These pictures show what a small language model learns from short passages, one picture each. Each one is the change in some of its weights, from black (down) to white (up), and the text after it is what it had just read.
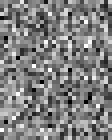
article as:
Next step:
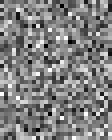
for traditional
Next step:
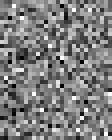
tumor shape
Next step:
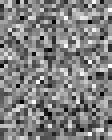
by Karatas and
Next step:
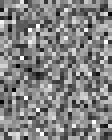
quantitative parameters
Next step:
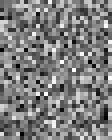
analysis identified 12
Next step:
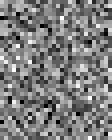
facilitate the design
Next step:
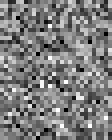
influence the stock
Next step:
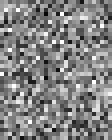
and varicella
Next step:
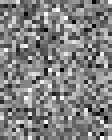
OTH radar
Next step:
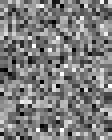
the machine and part
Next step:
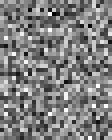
repair Note:
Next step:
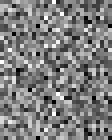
electron density
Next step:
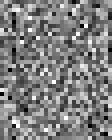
level programming of temperature
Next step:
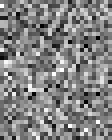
requirements for registration
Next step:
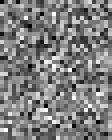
It aims to detail the
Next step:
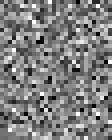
INF FDI
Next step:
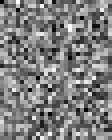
the Wadden
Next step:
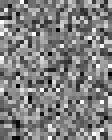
modifications caused
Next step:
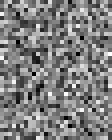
on student engagement and
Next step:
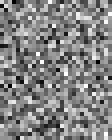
b 51 Surface
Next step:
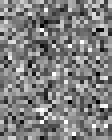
: Software Va
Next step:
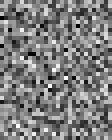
use of AR technology
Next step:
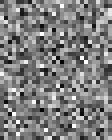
the psychological
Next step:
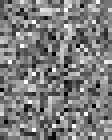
N losses through
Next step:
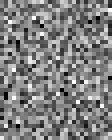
tolerance in the
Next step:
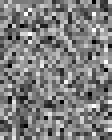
and accelerates the
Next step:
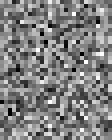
press molding used
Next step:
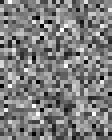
adjusted at the
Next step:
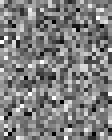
some biochemical and
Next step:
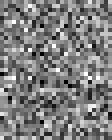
illustrates the
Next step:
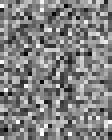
that want to view
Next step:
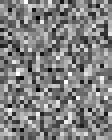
is available on automated
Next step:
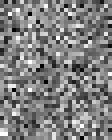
T}$ -axis for
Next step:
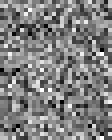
and the experimental data.
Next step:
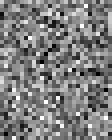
through the interviewing of
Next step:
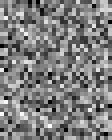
process. These include the
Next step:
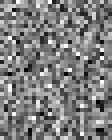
not trigger a
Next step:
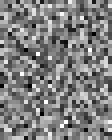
on Natural Resources and
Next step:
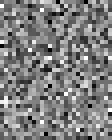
grant agreement
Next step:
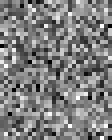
so significant. But all
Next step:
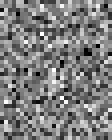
humans. The species
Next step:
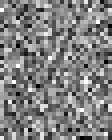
for policy action:
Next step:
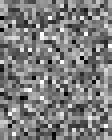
payments, the increase
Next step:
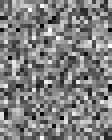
are the active participants while
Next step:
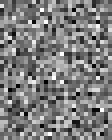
it is easier to
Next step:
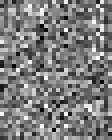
Sulfides were
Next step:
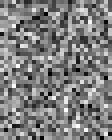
Results Figure 1:
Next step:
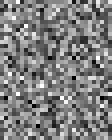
Groh, Leo
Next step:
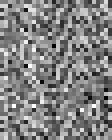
of various types of
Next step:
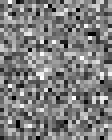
Intraoral view
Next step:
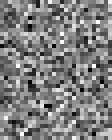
can be sustained by
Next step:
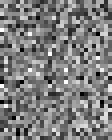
Radiation pattern at
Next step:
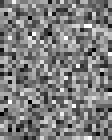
amino acids
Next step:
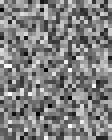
after reaching such an
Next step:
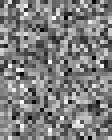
BSi samples.
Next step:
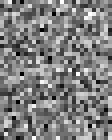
practically half
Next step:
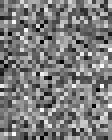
proposed method is given by the
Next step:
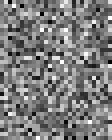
hole pair is
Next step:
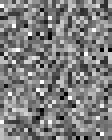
permitted access to
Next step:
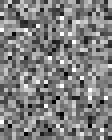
on the web, are
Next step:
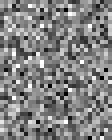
carried out for the
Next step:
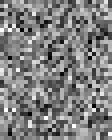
indicating the role of the
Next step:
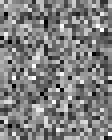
size of the window
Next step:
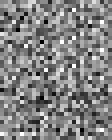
It is noteworthy
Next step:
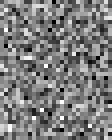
the United Nations
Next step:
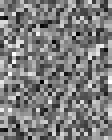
risks. Based on
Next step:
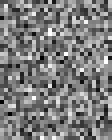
stability established in
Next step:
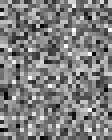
degradation in the
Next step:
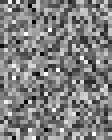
content of the 22nd
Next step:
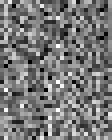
literary scholars
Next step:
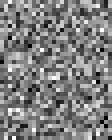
exercises. This
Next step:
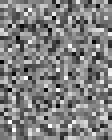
and a moderate
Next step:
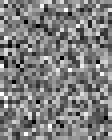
connecting rod according
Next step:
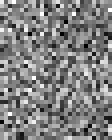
of simulating one
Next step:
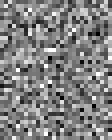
and was found to be
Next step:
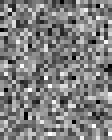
it was predicted to have
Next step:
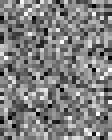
during metal ion
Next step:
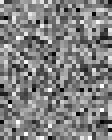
opening that memory
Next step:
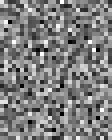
unsure about how to
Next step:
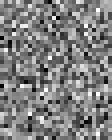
creep tests that
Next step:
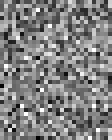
elements should be well
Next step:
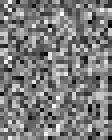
landscape. On one
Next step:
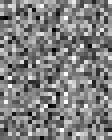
the degradation of
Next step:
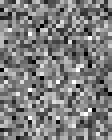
avoiding harmful
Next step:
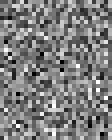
approach that consists of
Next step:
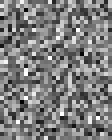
an organization from many
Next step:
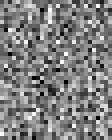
Polifonia are
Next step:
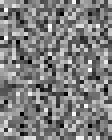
individual teacher in particular.
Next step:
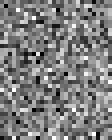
light polluting
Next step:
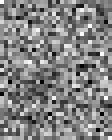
are violent. This
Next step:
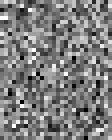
of Dentistry,
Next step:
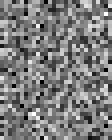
proportion of A
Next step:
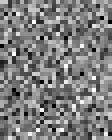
nitrogen of the
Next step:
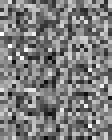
financial support.
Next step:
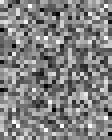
The finding of their study
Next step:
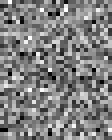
and clarified the
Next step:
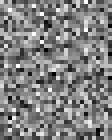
from these experiments is
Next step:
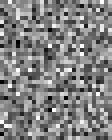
reduced motor
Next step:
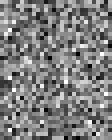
His wife is a
